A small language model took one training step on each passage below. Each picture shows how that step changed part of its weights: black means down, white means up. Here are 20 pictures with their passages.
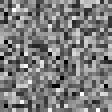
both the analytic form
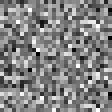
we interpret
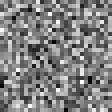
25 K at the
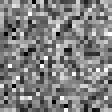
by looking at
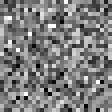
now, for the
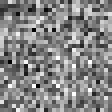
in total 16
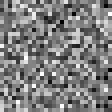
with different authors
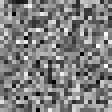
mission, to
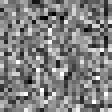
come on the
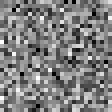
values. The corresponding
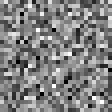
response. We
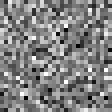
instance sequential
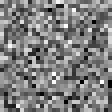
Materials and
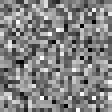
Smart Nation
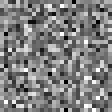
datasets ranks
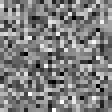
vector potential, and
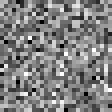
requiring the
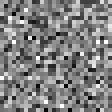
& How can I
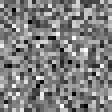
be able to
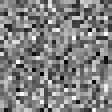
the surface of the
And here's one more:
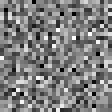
and surface, measured
